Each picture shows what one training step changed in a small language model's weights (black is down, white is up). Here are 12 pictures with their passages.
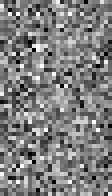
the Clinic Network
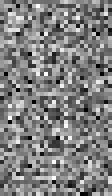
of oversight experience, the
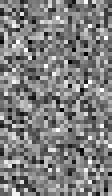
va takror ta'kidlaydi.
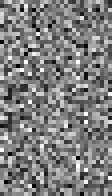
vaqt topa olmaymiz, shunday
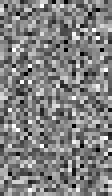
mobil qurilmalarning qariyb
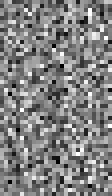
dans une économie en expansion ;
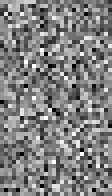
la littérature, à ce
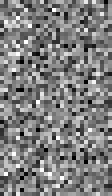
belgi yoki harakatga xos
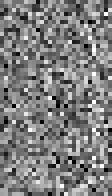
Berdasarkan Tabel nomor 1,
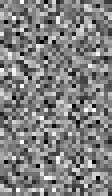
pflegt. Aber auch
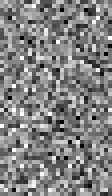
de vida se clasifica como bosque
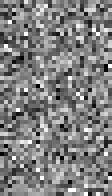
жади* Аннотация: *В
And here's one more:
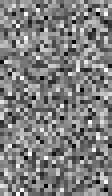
c. Pangkal daun -
